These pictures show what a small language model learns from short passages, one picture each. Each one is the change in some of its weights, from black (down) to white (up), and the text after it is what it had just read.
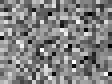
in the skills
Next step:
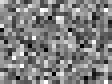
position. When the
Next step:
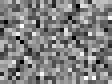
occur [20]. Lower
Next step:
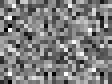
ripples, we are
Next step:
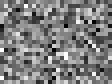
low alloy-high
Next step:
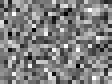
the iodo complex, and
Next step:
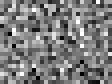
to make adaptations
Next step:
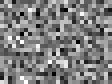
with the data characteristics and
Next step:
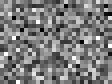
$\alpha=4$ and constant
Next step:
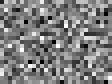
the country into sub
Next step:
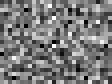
all mass fractions,
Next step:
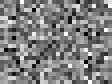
many of Hickson's
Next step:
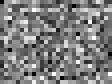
simulating diverse interaction
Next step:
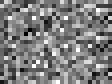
the table, where the
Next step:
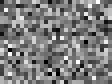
It can be concluded that
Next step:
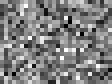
the ligand exchange
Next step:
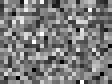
classes to detect in our
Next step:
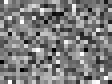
the best parameters for step
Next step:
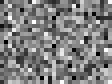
structures are represented.
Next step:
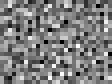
and animation visual
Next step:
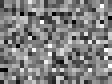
pairs. We have observed that
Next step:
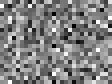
has magnitude $v
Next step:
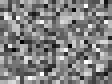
firms in the
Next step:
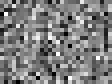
used way to interpret
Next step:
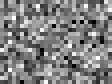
provide a glimpse
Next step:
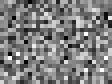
linear function of the integral.
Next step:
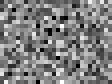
Larvae ·
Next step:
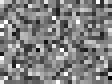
to the energy and angular
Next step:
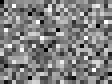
the figures very
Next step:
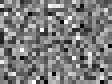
to Task 4.2
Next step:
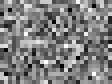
$P_\ell$, electrons
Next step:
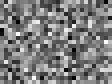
strategies prevailed among
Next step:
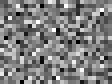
required longitudinal
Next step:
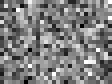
second part of the partition
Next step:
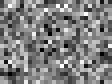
Leader Credible
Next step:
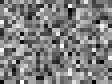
better able than
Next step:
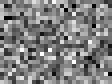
for the sake of
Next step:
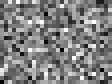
B) Ties can occur
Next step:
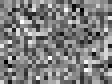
research was also partially
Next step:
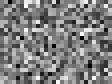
educational programme should be
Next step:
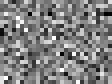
that “every ordinary
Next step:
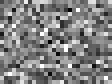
a small urban
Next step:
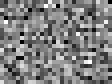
baryons in the Sun
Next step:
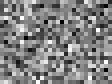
BCP would like to
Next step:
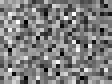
luminosity from
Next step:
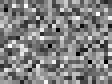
a bulk gap
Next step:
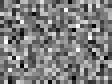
studies [25], in which
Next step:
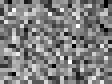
Recomm P2
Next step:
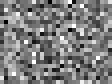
SepP phenolic
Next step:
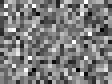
Catholic University of
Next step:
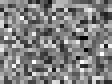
Pt gate MOS
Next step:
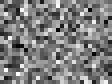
developing those competencies
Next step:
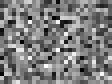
move learners from the
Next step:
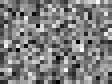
production in the province of
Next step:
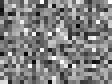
toward environment and environmental
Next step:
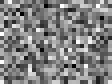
close with a discussion on
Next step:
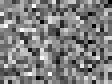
via FI was found to
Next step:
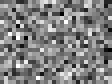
Website Design
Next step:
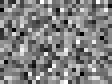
written to be clear
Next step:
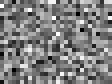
started using an agile
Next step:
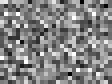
of 1km ESM
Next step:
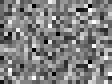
dotted line) are considered
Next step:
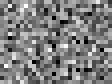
sea-sand in a
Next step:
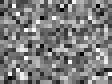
actions promoted by
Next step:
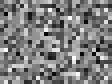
own attributes
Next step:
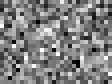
to construct the joint
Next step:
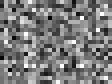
Lack of proper training of
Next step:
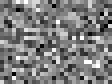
ISM and produce
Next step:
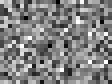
can use a more economical
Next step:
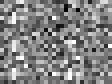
\nu \rho \lambda }
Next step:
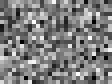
shows the fluctuation
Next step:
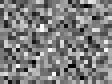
by resulting in used by
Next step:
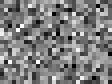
signal of infinite
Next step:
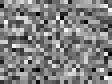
participants' views,
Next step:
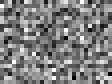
reality—is well
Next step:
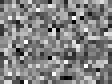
potential applications in many fields
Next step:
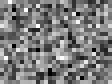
of the retarded
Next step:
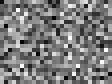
education. Man will be
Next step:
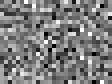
there always remain
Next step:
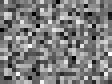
compound in most of the studies
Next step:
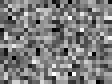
does not granger cause
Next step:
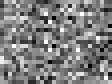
the ADCs,
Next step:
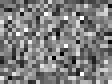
half of that of
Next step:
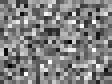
Morphology of the
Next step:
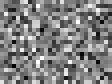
the neighboring
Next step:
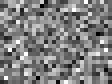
idea for drug
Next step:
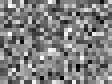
directly, or through a
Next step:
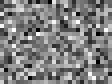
of Victoria,
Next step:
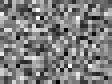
projection errors over an
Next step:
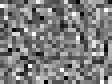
there is no significant difference by
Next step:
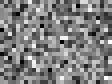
structures contain so-called
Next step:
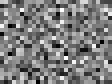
vacuum chambers
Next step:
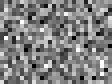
team members. In
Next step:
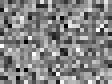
to maintain highest
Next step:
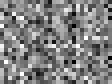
grant award No
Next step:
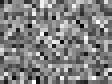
vectors with subword
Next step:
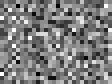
design, Interference,
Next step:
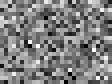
The most used tests for
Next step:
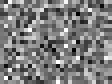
charged particles with the
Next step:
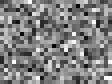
%% figures and
